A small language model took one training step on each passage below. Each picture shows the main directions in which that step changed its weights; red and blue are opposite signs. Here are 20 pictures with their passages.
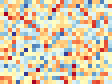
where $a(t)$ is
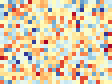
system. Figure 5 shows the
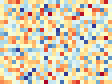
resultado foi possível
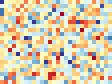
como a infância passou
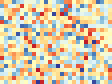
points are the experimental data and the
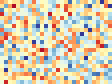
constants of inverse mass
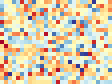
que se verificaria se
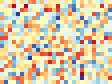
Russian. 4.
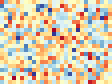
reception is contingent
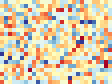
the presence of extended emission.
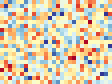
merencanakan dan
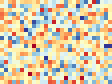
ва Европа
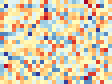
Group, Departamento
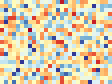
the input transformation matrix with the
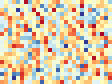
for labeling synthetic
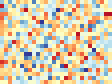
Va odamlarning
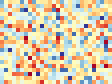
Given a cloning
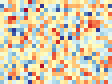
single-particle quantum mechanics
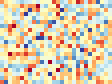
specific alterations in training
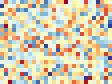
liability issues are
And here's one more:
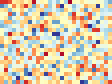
to one of the clusters
